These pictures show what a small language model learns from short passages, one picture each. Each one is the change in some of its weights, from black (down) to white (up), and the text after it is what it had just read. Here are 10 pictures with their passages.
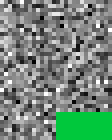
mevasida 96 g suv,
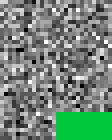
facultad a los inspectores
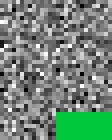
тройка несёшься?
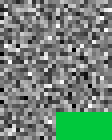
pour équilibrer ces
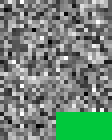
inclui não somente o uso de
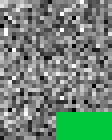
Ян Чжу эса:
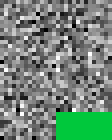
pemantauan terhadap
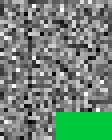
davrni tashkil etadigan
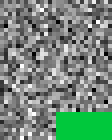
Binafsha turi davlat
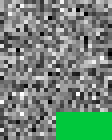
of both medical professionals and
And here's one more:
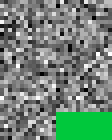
подвижных форм.
